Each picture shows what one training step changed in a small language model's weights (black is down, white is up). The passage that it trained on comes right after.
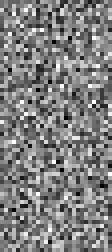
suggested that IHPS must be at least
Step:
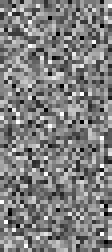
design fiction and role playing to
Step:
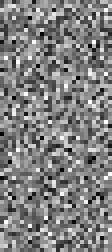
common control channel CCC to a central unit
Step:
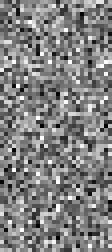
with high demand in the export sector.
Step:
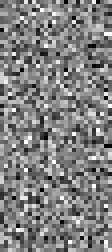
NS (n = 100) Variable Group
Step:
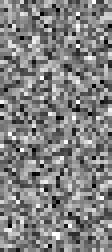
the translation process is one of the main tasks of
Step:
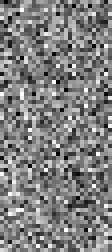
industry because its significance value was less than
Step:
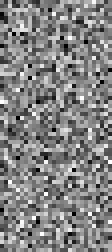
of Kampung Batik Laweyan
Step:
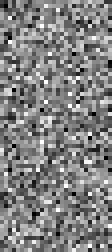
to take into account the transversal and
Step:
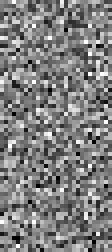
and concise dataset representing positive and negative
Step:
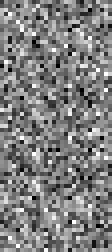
of ‘separation-at-source’ for
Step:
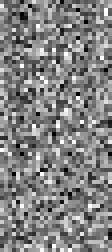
- a comprehensive approach to the planning and organization of
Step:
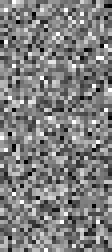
down to the two most popular and widely used
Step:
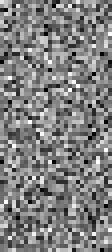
energy technology [3] offers a method to transform
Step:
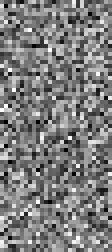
properties of composites are improved while the
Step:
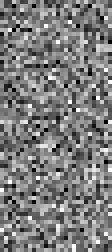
media, seminars and CME workshops.
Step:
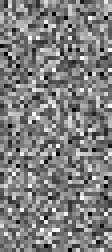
all the Nexus data and its evolution during
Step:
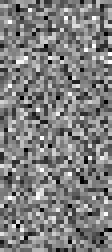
and vulvar cancer, such a relationship has
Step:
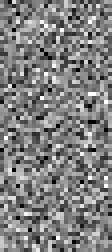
knowledge to effectively communicate the government's service delivery efforts
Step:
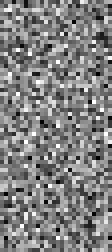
3 flakes), the largest removal is
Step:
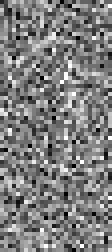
have a loading factor greater than 0.5 to
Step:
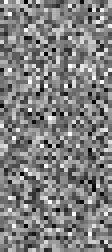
Adoption of CC Services by
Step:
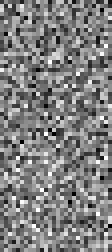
personality related stress positively influences track
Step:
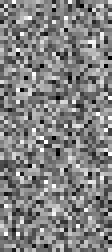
use of an artificial intelligent system and
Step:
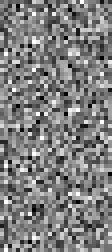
were obtained in the thermal polymerisation of methyl
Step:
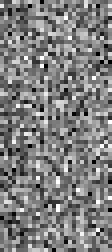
threatened by the success of African
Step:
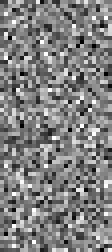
(50:50), the apparent primary orientation
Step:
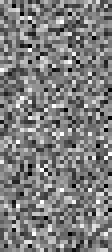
attract each other and form strong, stable
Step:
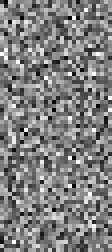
days of presence, it can be seen that the
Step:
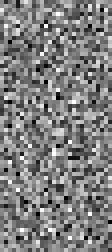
of the studies' quality based on the NICE
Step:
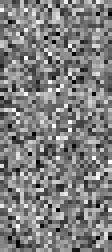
force of a body is dominated by
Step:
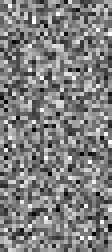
the important pharmaceutical advantages of
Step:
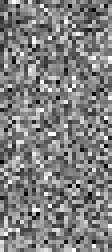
were females. The gestational age ranged
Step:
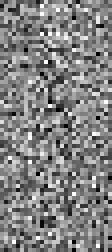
references therein. The most common measure of correlation
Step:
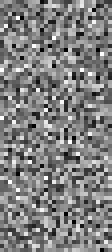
of anemia. Basically,
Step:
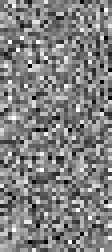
independent government department protecting public health and
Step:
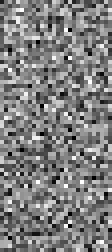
group will divide into 5 tables of
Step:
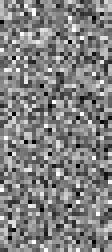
CryptO-0N2 is an
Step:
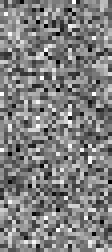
the main and auxiliary windings are
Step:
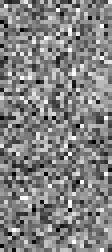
northeastern semi-arid
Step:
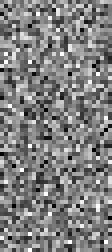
relative to the sum of utilities of all relevant
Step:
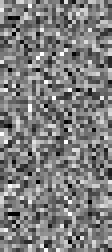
the order, Fe > Cr > Cu >
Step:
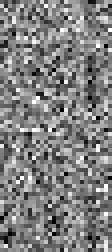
persons, and were taken with or without consent
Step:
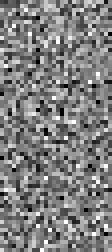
until spikes appear. Record the highest order
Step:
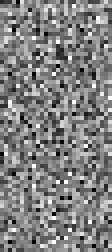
which is the point of greatest divergence
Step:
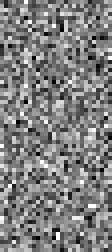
example datasets to streamline their own 4D processing
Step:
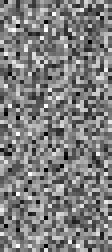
of the analyzed results, well known as the
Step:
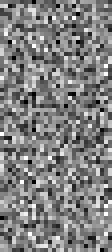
Architecture, Engineering, Construction,
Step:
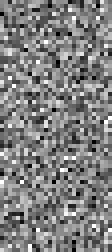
picta* 中隔
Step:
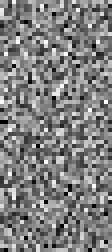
E. Pompei et al. in
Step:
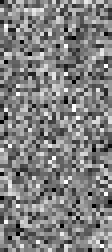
was obtained and two sub cycles of the order
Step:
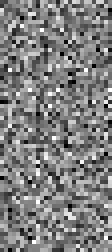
stages of the component made in the trial runs
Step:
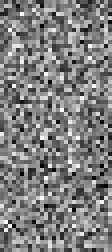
many existing outlier detection techniques that do not take
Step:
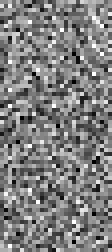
Goldschmidt & Colletta,
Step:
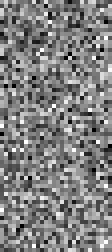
is made up of numerous orders and 25
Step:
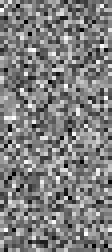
density of the structure. Impact testing at various
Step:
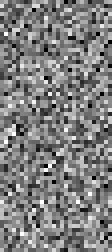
with the 'Habermas Machine'
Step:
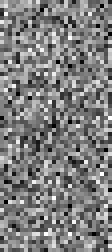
session to obtain the PhD Degree in
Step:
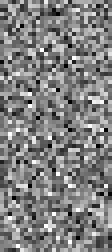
the user. It decreases the complexity of the
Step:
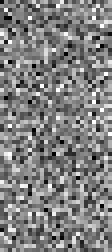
Putranto, S.T,
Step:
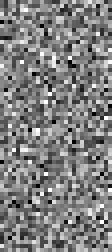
given on the next page. Accumulation
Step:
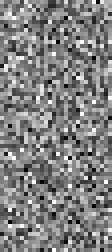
Phase change Temp (°C)
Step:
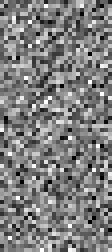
traits based on anthropological studies of the
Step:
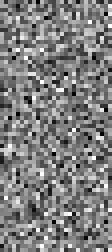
to go back as far as age 12 years, so
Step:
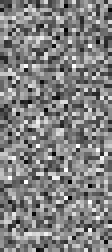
tested, MIC was in the range of
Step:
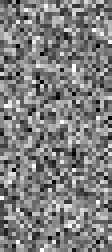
having active sites, and unburned carbon as
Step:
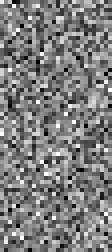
the students in each group using researchers' developed lesson
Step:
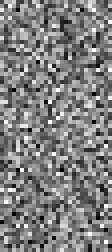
on a dataset which can be used for malaria
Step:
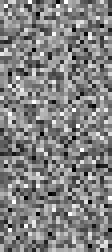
professional learning can also take place and mentoring is
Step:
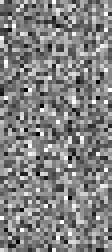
thus exerting the impact of succession planning on
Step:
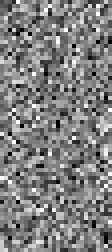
stage is incorporated early into stages of development of
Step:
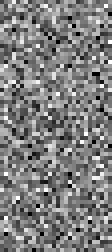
Likewise, 35 new records are
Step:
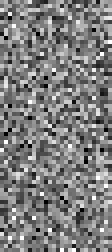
and 4H- ranked No-1 -
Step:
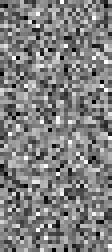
species varies in different land. Among three different
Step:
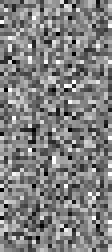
unsa kayo akong
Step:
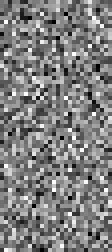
plot Dates Uppm Th/U
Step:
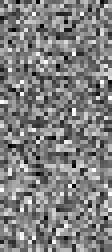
accessible for BLV people (Ferriter
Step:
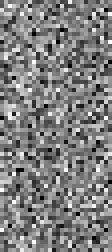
the intersection of every level of state, age
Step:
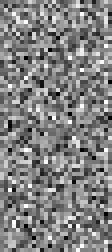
veiled threat. And there lies the
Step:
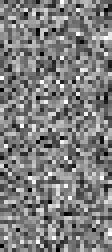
+ chemotherapy: 253
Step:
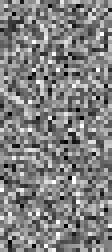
season had an effect on the harvest
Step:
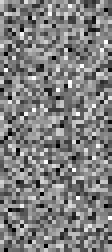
services through digital ecosystems and platforms. Therefore,
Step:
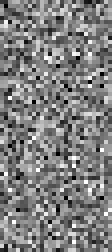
are differences in children's academic achievement between the
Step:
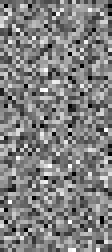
involves monitoring individual bee colonies to minimize
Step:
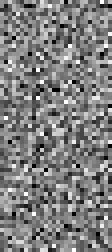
the ESA F-Mission call,
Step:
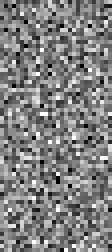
analyze the proposed relationships. The findings revealed that
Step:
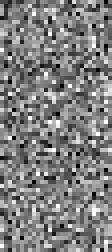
spherical, cylindrical,
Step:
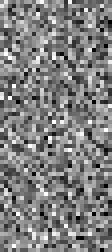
can also enable **more dynamic energy-sharing
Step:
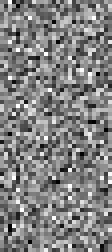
to better analyse necessity of adjustment, and
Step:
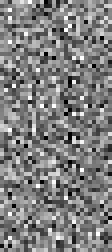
the theory of Social-Emotional Learning
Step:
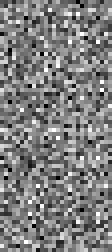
“learning” more systematically than they
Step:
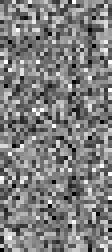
maximum values change, assuming the new values are the
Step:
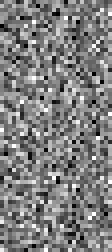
this type of power controller is to maintain the end
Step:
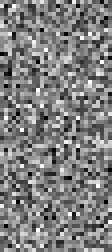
in tea-bag, contact time of
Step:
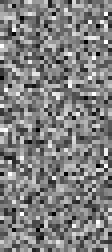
criteria As discussed in the main article, our
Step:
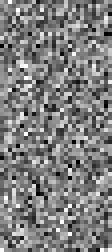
boundaries and the near wall molecules in
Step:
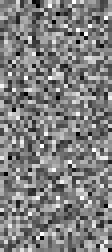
the sample period. These preliminary statistics indicate
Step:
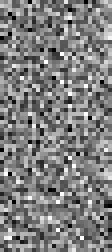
J, Faye C, Akseer
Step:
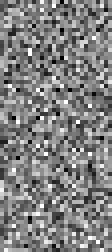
IEEE International Geoscience and
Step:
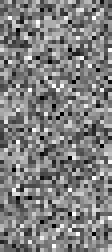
apical seal. The purpose of the
